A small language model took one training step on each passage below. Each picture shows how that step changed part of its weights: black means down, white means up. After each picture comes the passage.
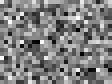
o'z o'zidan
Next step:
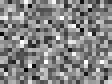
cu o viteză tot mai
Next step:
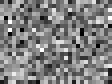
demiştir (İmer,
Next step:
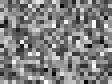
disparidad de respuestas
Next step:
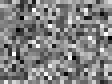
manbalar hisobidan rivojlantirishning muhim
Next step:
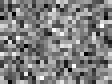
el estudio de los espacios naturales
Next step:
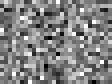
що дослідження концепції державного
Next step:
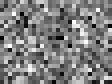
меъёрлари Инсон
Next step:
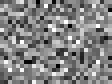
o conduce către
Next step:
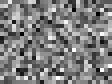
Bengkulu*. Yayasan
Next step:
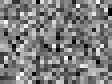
Responden Berdasarkan
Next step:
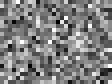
funcionários e credores.
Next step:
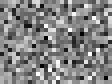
ini penting untuk mengenal
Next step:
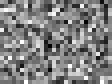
ocidental, eram considerados
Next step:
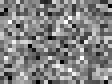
спільного створення
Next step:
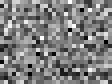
забывание и отражение
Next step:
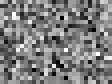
Afzalov, B.
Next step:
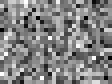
resistência à insulina associada
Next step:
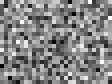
metaforik ma’noni,
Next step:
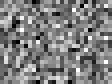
жараёнга эга етарли
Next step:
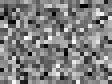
- hududdagi ta‘lim
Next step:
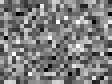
aks ettirishini anglamoq
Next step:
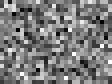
internet-ZMI [The
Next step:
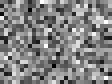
dez: Cálculo
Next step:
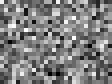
ser qirralidir.
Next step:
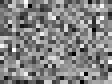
va tole’ izlab
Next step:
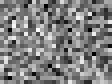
utilizando filtros de papel do tipo
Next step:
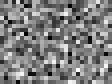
nodavlat notijorat
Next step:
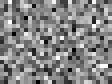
Lemerlar ismi bilan
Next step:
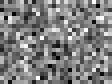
bilan uchrashib, ularning
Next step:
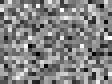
Odarda matematikada ham
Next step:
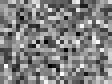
tot heden zijn twee
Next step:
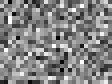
deyeceğim, seni
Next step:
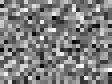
boshqa o'quv fanlari bilan
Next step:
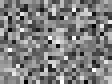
тарзи ўзгариб бориши
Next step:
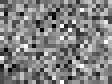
nom berish bosqichma-bosqich
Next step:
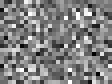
ўқитувчилари учун
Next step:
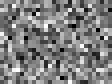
va texnologiyalaridan foydalanish, multimedia
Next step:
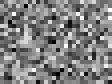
xalqaro standartlarga yaqinlashadi.
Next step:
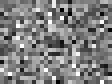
valores de memória e legado.
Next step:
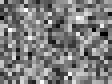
toptirishga xizmat qiladi.
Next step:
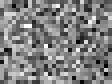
études empiriques se sont
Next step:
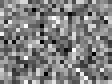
Раштат руч –
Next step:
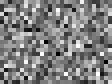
difícil definir o limite
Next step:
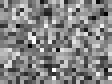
a sistemas inteligentes e
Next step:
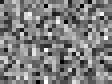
bu mavzu mazkur sinfdagi
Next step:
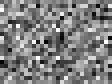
oferă noile orchestre
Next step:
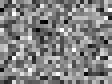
Natijaviy hisoblash formulasi
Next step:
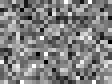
huquqiy muammolarni keltirib
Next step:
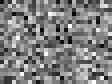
» yo'nalishi bo'yicha
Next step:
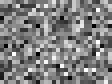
предикативности и
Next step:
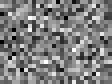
Nascidos Vivos
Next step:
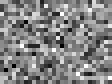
temática e os objetivos da presente
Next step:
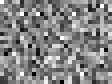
18 [Источники]
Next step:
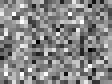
їх сталого розвитку, розвитку
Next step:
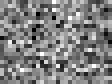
de la acción y de sus
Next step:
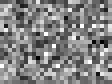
competență comunicativă
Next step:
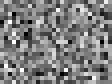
informações geográficas mais populares
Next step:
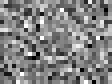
machen. Diese
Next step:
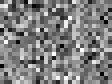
конф. (г.
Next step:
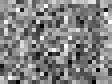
дастурий воситалар,
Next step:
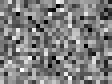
68, assim como das
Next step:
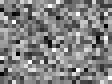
e avaliar ferramentas cujo
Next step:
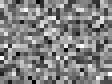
kavramına mesafeli
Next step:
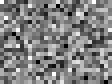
panorama*, Chapitre
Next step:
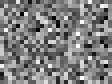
ver com argumento que foi
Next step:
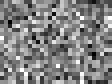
знаменника першого
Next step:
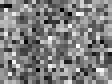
vor, dass einzelne oder
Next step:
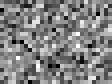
spécifiques de
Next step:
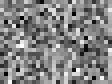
catene; 3) se
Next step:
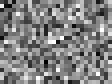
a uma pandemia pode estar associada
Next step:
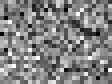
of artificiality in the Sung
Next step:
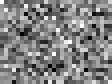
إضافياً على
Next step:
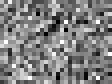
structurelles; I=
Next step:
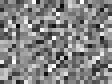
sangat efektif untuk
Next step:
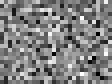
proliferativ hujayra
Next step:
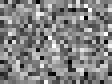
tizimlar Yevropa
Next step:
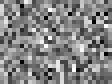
which we should like to
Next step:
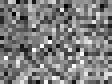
слабость ягодичных
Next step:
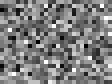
\kappa = l$
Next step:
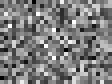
Ministry of Health of Ukraine.
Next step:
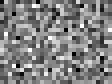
tertentu. Studi ini
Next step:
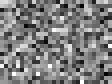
mengirimkan proposal tersebut
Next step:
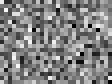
xorijiy mamlakatlar tajribasi
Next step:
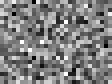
el churrigueresco
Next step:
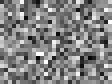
este că el nu are, în
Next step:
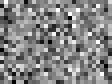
развивающихся направлений
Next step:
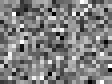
которые накладываются на основной
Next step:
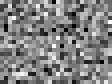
fondava il proprio
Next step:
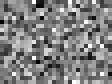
simulation. The theoretical part
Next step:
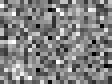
збереження цілісного
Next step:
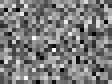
yapan bir özne değil,
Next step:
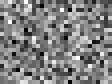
dari iritan, patogen,
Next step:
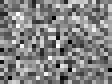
universiteti 4. Islom Karimov
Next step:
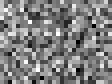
Леха Качинського
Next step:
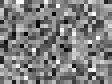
можно в кратчайшие
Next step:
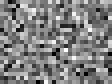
bu so'zlarning nemis
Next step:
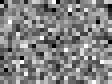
asosida singdiriluvchi
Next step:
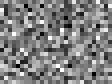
при минимальном риске
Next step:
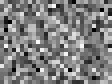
0,1$, ikkinchi
